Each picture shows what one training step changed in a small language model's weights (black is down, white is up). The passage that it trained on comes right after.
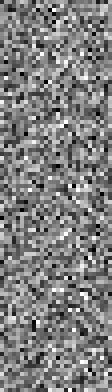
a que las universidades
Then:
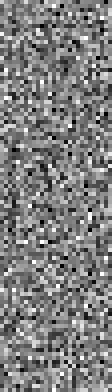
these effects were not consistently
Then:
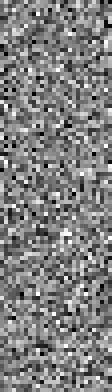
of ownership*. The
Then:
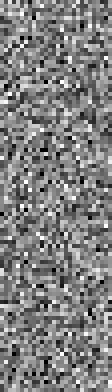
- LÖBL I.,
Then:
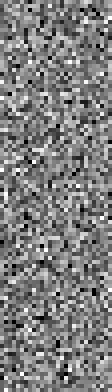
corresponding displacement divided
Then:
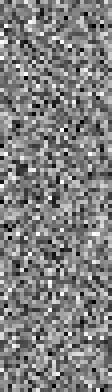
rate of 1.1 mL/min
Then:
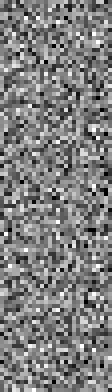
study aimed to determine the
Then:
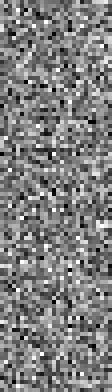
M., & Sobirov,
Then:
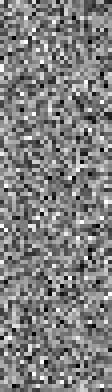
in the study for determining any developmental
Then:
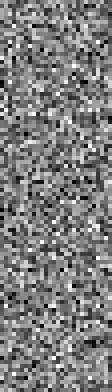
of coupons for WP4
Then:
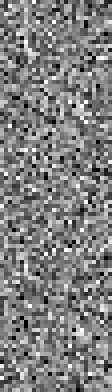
as the central path of T
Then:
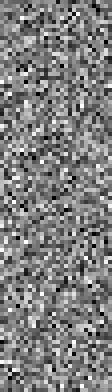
что слияние
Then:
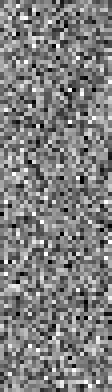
politischer Bildung und
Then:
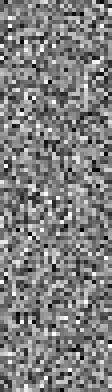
novda, biz ularni
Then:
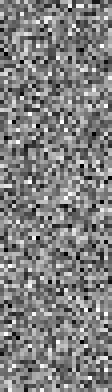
rice straw pretreated
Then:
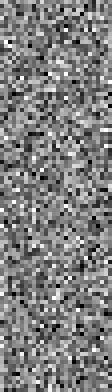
come from the compilation of a
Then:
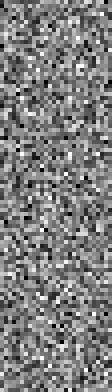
peak elements from SN
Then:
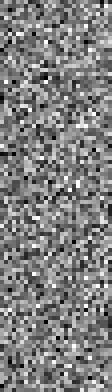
different inoculation ratios,
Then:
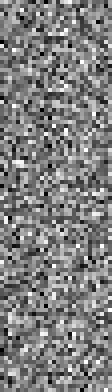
*Educación Médica
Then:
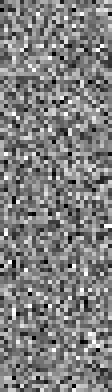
du contenu viral ou
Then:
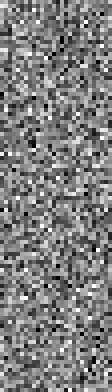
apart from the outlier
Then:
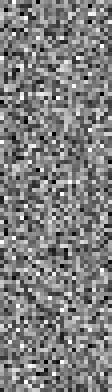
a) Layers and their relative
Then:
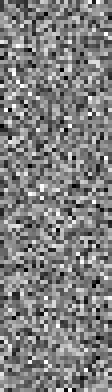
for semi-magic
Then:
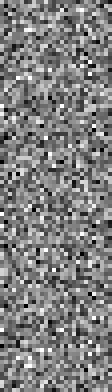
\nonumber \\ & = & \left|
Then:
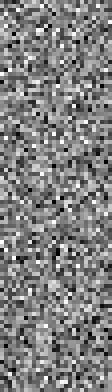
yang paling banyak
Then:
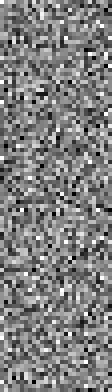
el nivel superior.
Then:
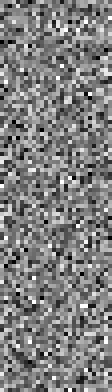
population of racially
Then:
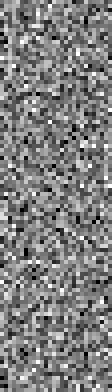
simple 1+1 (1 space+
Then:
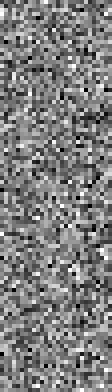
all the content posted by
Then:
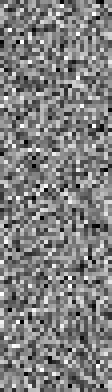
simbólicos – aos
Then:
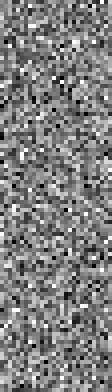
obra passaram a integrar
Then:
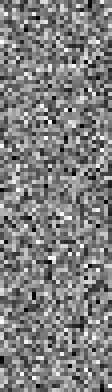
Centrality class} &
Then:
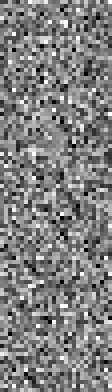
Dáwletyar der
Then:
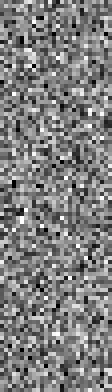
or a scholar.
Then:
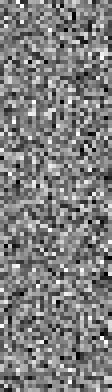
strength. Again we
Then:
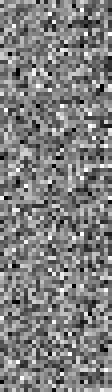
assets. (10) The data
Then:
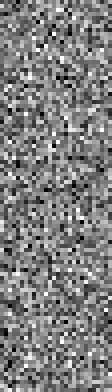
Study area MAP
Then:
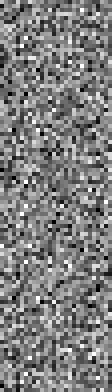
DMFT (which
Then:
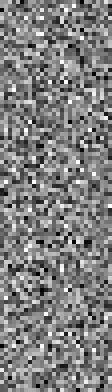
genuinely seek
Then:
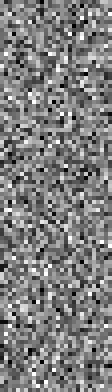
us who are distinctively
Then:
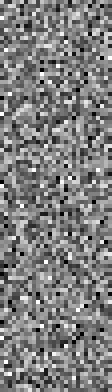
and duration of the signature can
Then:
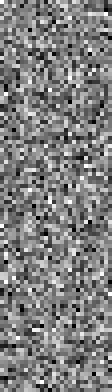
one is unable in all but a
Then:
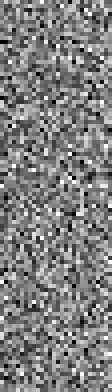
transmission links of the
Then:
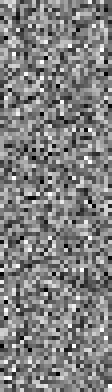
one. We also provide perfect
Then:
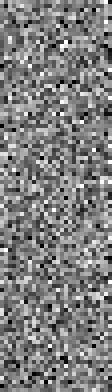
used at fixed but in some
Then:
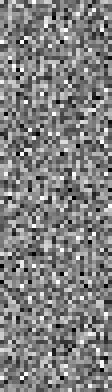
Кадирова, С.
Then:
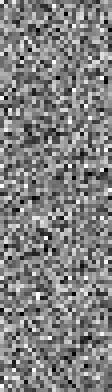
research findings, the old
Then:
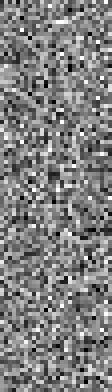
of the Editorial
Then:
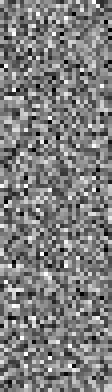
currently indistinguishable
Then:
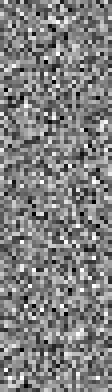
found to be a suitable
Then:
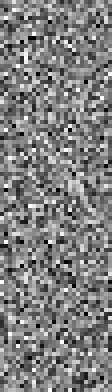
[20], holography
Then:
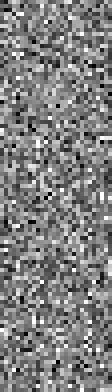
review & editing.
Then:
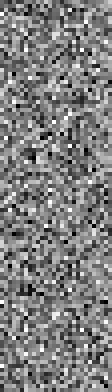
Krai, etc., that can
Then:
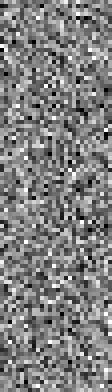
the area, The Engene,
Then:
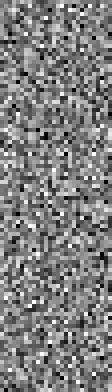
problems in mathematical
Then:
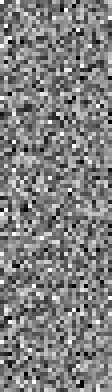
+ d TABLE 2:
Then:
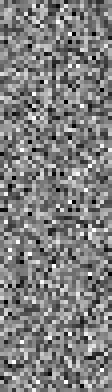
activated through cold cured,
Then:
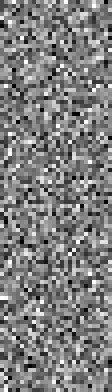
Polygenic risk
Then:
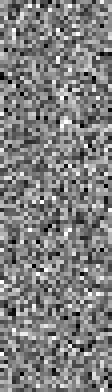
of a vivid image of which
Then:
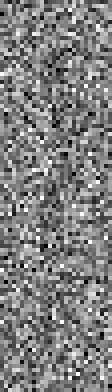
Romanning bir necha
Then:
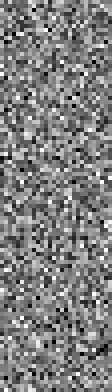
podem variar consoante a
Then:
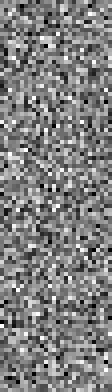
mind refers to the sense
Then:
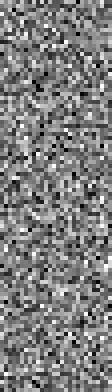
objects is encapsulated
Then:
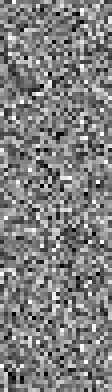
\begin{equation} p_{\rm
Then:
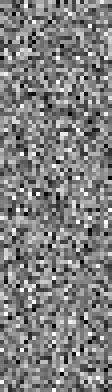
mulberry (*Morus
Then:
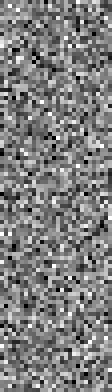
In cooperation with professors
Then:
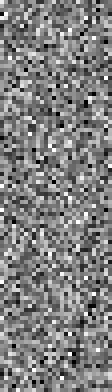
is highly non-uniform:
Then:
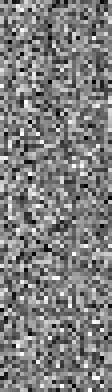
Amsterdam achtte
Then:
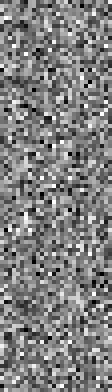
byre to the east, a
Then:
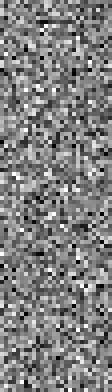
eingeführt, das
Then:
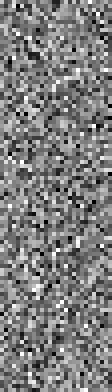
comercial de “cuanto
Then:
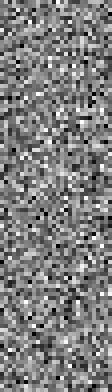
\end{eqnarray} where $\sigma
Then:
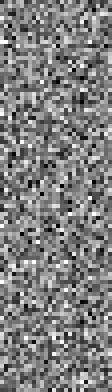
[4]. Two distance
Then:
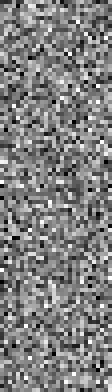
în Republica
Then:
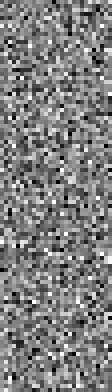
gebruikte data
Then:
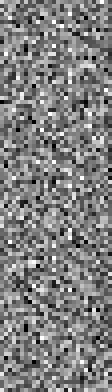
still work today.
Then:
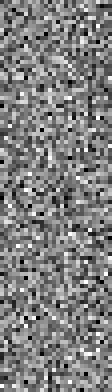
\hline Mode & $\nu$
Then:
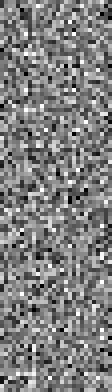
books, travel agency,
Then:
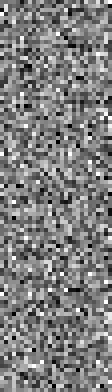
Setuju, Tidak
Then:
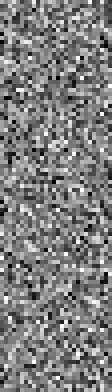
0.5 to each frequency
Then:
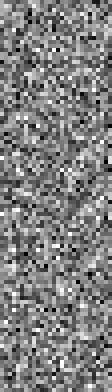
GR. These new parameters are
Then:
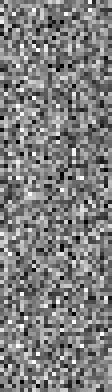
This makes it possible to
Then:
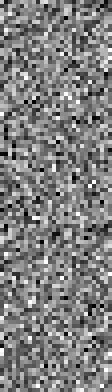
that the former is much
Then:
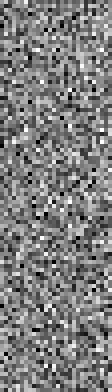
The different cases are shown using different line
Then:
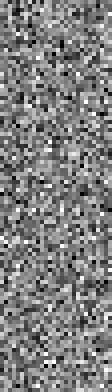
the srPBEontop
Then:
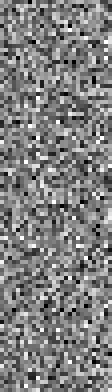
la rentabilité.
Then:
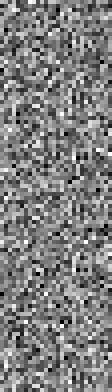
state of the data after the local
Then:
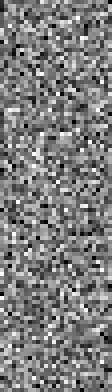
academic development of the students
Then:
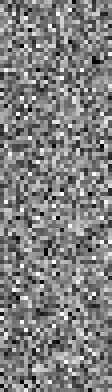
The suggested model is
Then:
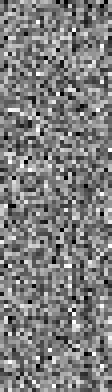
otherwise the students get
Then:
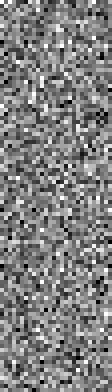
the socioeconomic
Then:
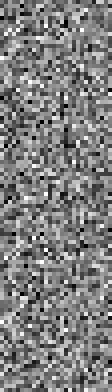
applied across all numerical
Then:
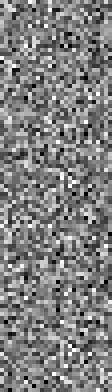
spectra for 467 of the
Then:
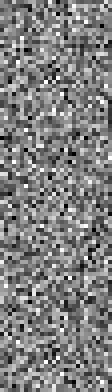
Statistics with R
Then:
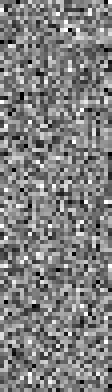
slowly at random position
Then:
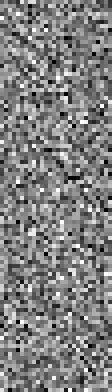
25). Editing an
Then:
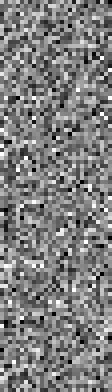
3,3 бирликка
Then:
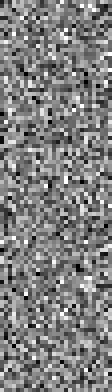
metaphor describes the
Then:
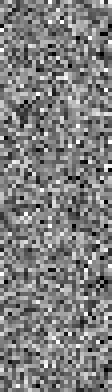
the equitable total chromatic
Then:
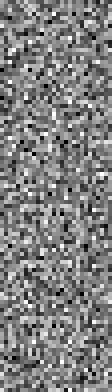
Afzalliklari Va
